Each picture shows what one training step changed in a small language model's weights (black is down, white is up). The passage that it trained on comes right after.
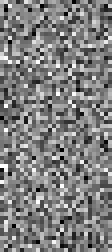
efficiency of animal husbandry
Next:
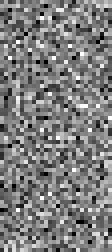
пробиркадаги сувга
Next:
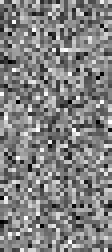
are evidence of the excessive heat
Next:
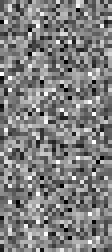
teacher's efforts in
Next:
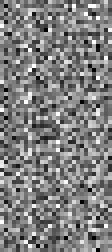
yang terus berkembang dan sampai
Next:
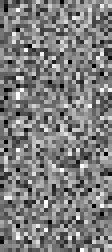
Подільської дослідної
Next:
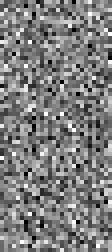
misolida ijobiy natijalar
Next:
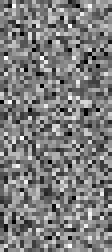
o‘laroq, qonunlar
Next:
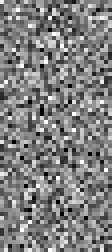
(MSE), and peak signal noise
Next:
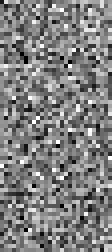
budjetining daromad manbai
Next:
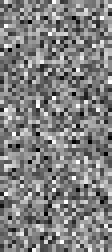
interactions per molecule.
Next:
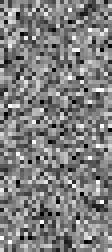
- **Critical Raw Material Act
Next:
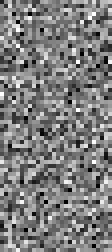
Na terceira pergunta
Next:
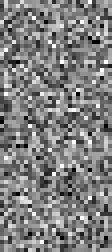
noting down their demographic and
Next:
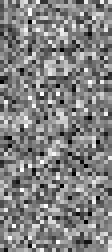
that will be more energy-efficient as
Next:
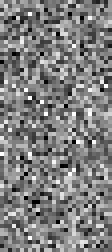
such as cow dung, rice straw,
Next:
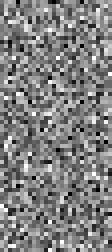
-correct partition of Y . The
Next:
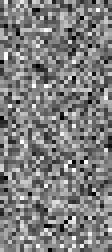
high agreement with the statement that
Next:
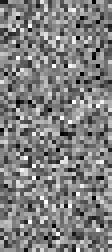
the volume of active and passive
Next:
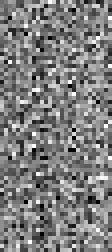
bentuk penguasaan ilmu
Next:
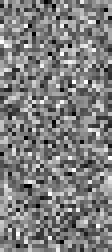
їхнього впливу.
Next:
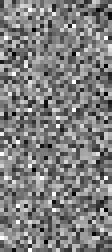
субстрат, схема,
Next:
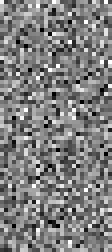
“destacamento ideal” entre a
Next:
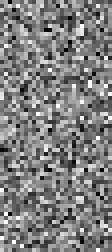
study with limited literature available on
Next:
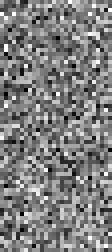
fibrilasyon veya
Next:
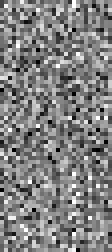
fixed step between the output
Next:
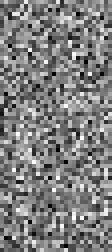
accessibility to build environment for disabled
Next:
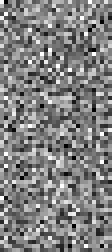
DEVELOPMENT OF
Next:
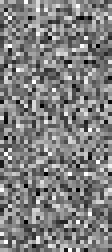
One interviewee, Salim,
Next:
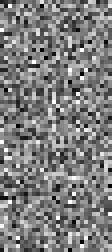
призму комунікативного
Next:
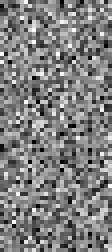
and cultural integration of contemporary
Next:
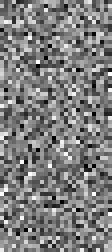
Sumberdaya Informasi Bagi
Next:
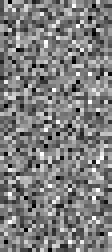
method based on the post-positivism
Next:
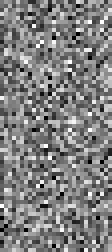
derecho. La más
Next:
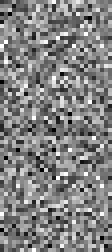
of grid conductor (L_g)
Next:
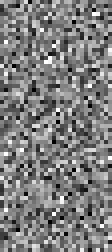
reputation. This research aims to carry
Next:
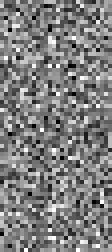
onde há algumas pastagens
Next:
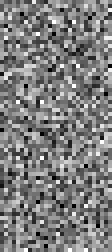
O'zbek xalqi va
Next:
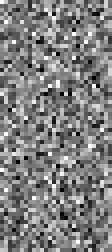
supporting psychological wellbeing is
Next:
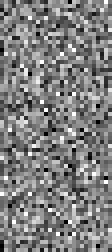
as tables, matrices, or
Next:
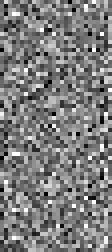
um “especialista”, ele é um
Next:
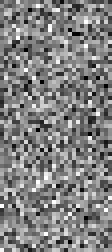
deployed on top of Kubernetes
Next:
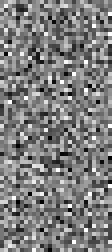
AND DISCUSSION The
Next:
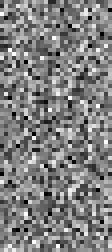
3 — Prohibir cualquier
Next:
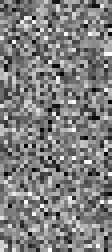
Vebriany (2015) yang
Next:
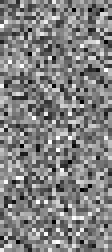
reported as inflammatory lesion.
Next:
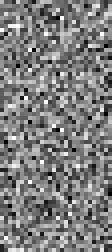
este es el caso, una vez
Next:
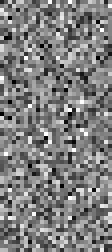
the signs of nature-where edible
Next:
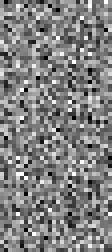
malakali dzyudochi
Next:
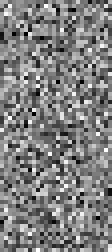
institutions in raising a mature generation
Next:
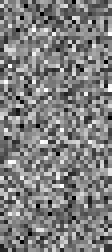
confiance dans la chaîne
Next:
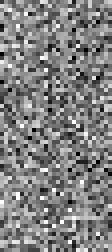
эътироф этилган.
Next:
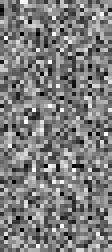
and 100% were recorded for
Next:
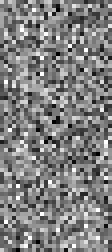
which includes talking things out with their
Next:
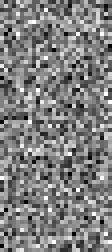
birinchi taʼsurotlarning
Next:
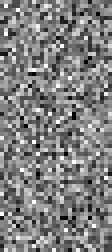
oxidation and inflammation
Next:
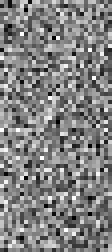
and managerial judgment.
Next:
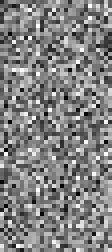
hotels in Lagos State. The
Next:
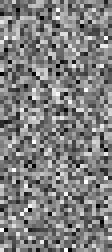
the Inconel 718, titanium
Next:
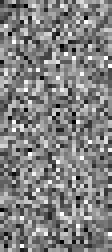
involving light water reactor
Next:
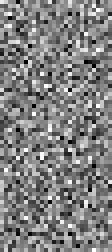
a Postmodern Perspective.
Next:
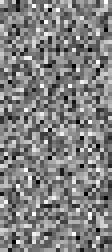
advantage vs. intangible
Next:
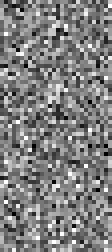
durée professionnelle, les
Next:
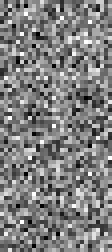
nous essayons de bien voir,
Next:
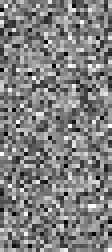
progressive bone loss and gum
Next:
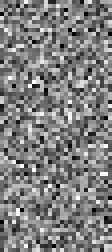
A presentation template (ppt) has
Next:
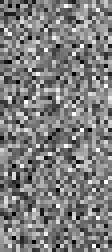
резолюции № 253 в
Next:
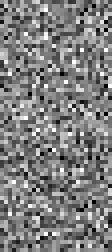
detailed elemental analysis //
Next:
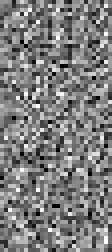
facilita a análise de dados
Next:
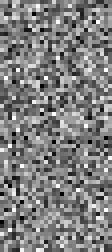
Извлечения из
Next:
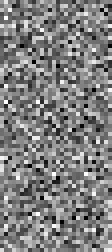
Spline on Multi-Core Processors
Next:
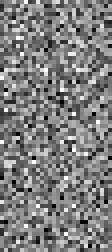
of educational programmes; - 8) valid
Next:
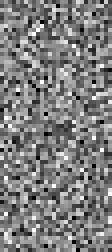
NCM model constitutes a more
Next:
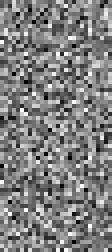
and let $S_{\min}(k)
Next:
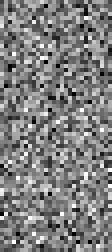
aleg soluția confortabilă
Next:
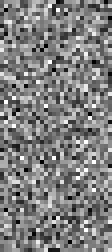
hyperplasia, Kaposi's
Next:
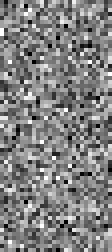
esponenziali complessi e
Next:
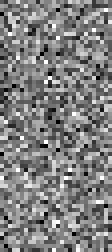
ахлоқий тарбия
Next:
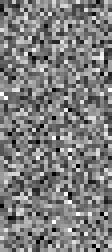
amount to 1.0, 0.3 and
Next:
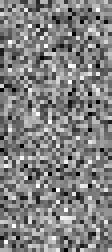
footprint is calculated based on the
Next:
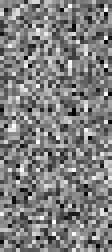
толерантність володіють
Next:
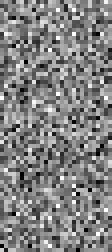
si fonda su criteri di
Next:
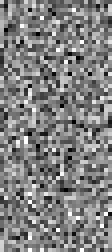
meshed optical network (Phase
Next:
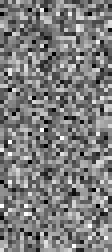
своим личным
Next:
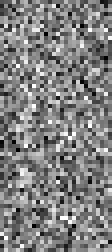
increased in the last years and is associated
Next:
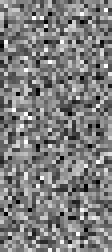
learn, and involves using our senses
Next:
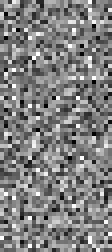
matn kitobxonlari asar
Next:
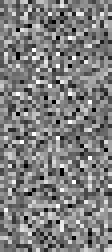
Communication Technology in
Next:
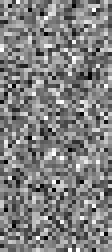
Evaluation for Pipe Material
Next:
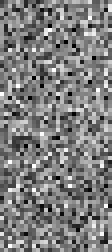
categorías, apunta en realidad
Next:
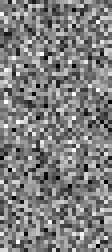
и соответствующих
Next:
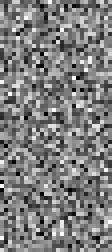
investasi kolektif,
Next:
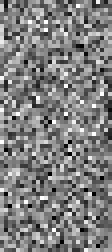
westliche Sichtweise
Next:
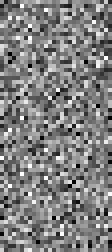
from Life and Environmental Science
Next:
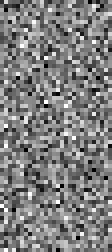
for 6G Networks [11]
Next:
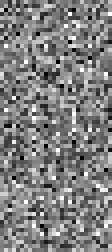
logic gate output was connected to
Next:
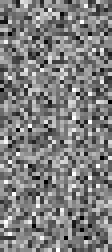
further elaborates on the functional
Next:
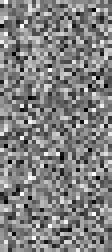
5.2. Input Data Unless
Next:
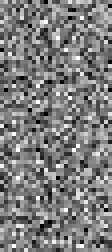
более того». Для такого
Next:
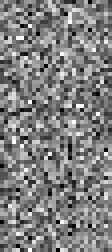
голови) та ін. Київ :
